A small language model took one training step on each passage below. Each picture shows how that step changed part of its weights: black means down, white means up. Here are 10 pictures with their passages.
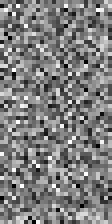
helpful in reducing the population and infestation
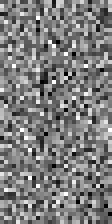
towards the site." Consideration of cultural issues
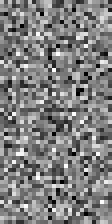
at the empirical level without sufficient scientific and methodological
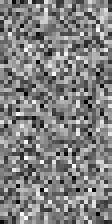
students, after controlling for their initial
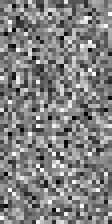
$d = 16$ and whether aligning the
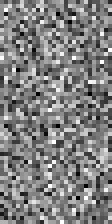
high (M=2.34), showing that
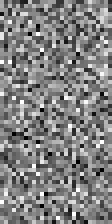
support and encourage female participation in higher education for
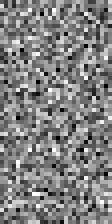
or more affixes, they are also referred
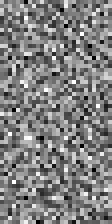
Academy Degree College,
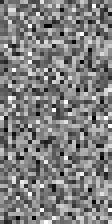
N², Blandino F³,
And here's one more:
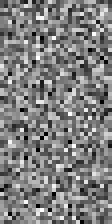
the law of karma there is always a
